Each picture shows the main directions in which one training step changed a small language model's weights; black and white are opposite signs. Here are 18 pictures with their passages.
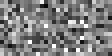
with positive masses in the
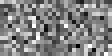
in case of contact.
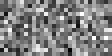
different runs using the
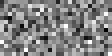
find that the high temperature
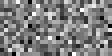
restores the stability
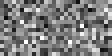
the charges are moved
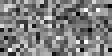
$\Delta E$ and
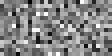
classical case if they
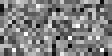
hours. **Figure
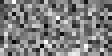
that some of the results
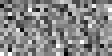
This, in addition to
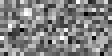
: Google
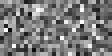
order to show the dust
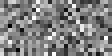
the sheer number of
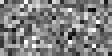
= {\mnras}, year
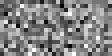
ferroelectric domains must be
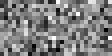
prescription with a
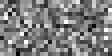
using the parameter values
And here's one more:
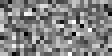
The change in conductance
